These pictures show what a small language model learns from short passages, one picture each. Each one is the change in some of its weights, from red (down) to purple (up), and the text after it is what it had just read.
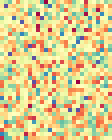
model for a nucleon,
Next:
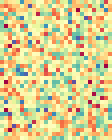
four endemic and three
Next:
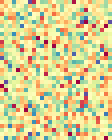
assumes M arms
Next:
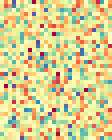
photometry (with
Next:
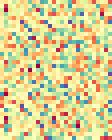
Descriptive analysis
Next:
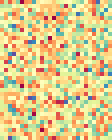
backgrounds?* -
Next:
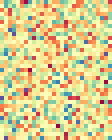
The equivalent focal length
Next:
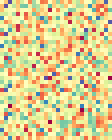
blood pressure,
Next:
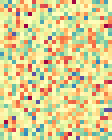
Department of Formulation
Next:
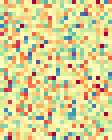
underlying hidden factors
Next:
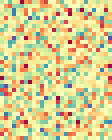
strong positive association was
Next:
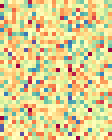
dispersion relation for the
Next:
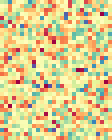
and stable. Next,
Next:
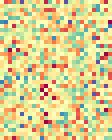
Thomas, L.
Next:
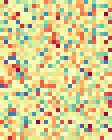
the polar lipidome
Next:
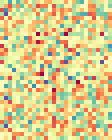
the central part of the
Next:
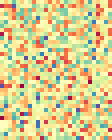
\\ Failed to
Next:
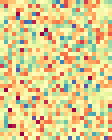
in the denominator
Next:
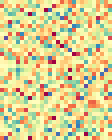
for preservation by the
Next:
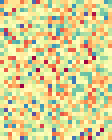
removed and replaced
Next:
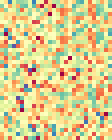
to make a decision on what
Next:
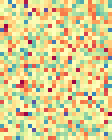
other research reactors were
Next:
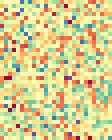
of the {\em ac}
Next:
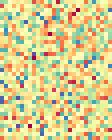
are calculated according to Equation
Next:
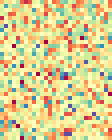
transmission ratio k_r
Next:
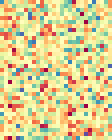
standard optical techniques. The present
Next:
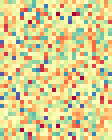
(from optical to
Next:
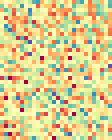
with good contrast. To
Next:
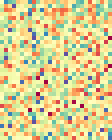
The contours show:
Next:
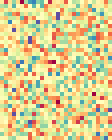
by these Acts and the
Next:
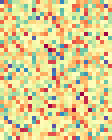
tends to distribute more
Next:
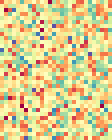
of a dense central
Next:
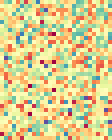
by the specific process or
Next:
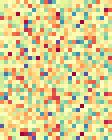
the terminals descended
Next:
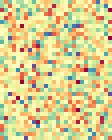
in a good agreement with
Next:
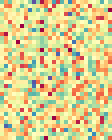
in the target market due to
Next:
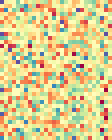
t ha⁻¹ of
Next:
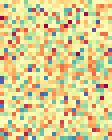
For both, mutual
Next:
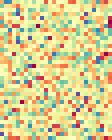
CA in an expert
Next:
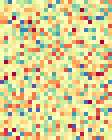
test level 2.⁴
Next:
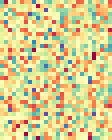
pre-injected with
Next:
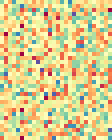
research agendas in
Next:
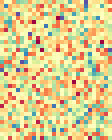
made of one valence and
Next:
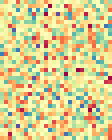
N_2 have been
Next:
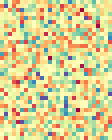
energy $W^2$
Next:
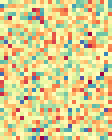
the surface spike lifetime
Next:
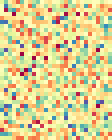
Color Deep-black
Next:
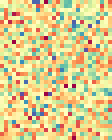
explicitly. Then, we
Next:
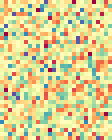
a way to build up new
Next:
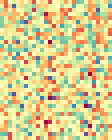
Furthermore, they were found to
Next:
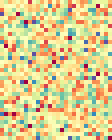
indicates, the progressive
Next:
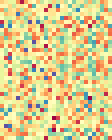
binaries in the
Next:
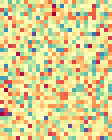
the angles $\alpha$,
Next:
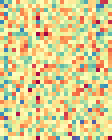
of Zenodo,
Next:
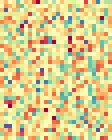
connection that the main
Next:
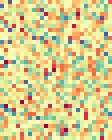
a half hours.
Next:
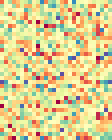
WGH Off
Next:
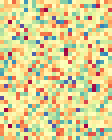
$\nu$ is plotted
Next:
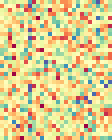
Chemistry and
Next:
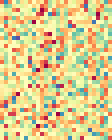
is known, and that this
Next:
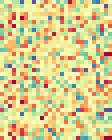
in O-RAN with
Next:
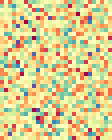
rationale is to
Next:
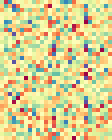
we find relatively larger
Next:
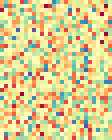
developed and electrically
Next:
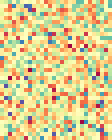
results, reuse the data
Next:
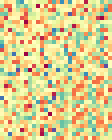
of systematization of
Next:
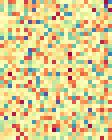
electrons orbiting around
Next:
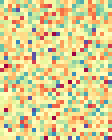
is only in the first
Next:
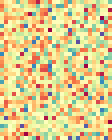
framework that optimizes the energy
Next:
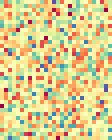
hairy site and
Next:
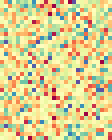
to maintain and transfer the
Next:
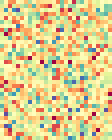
is smaller than the statistical error
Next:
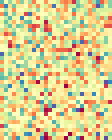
F., Kodur,
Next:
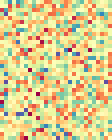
the emergence of a
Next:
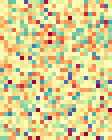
must move to zero emission technology
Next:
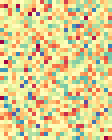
1 Bifurcation
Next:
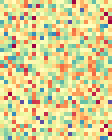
at University College
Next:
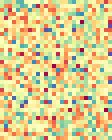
of the most popular
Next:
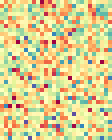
leads' electrons. In
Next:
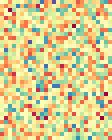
through mastery of the
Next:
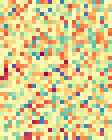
approximation slightly more
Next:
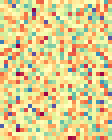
method of multiple scales directly,
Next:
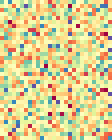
little algebra, it
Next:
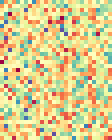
I said,
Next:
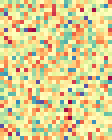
the medical pilot
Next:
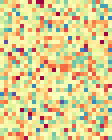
and corruption is
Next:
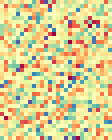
more tightening by exam
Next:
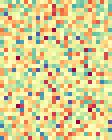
the parameters have the same values
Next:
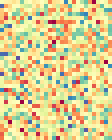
as tuft of new
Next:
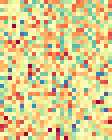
capacity, kg
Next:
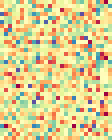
from remote regions showed
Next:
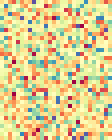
rate amphibians
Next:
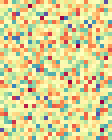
is negative for ${\cal
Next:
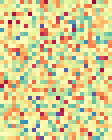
is achieved. For other
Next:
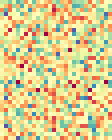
the meaning of the
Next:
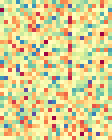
up in the star's
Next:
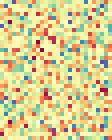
and total phenolics,
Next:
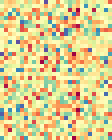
homophone effect on
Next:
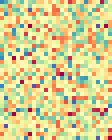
MUR the reporting
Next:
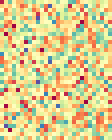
Brown before the
